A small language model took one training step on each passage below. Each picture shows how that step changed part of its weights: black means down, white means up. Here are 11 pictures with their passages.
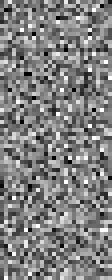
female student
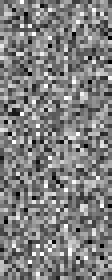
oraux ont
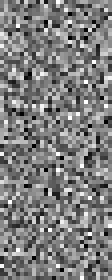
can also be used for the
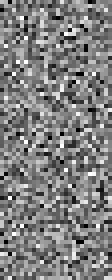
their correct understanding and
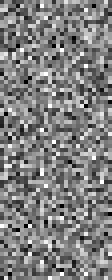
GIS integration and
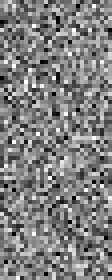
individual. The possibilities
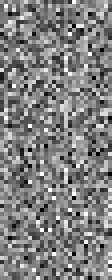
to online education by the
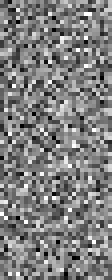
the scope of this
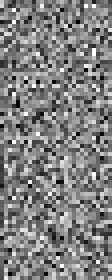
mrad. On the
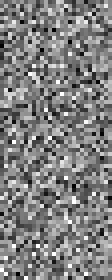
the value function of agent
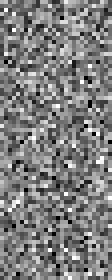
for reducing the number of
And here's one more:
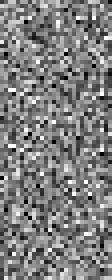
the zenith angle
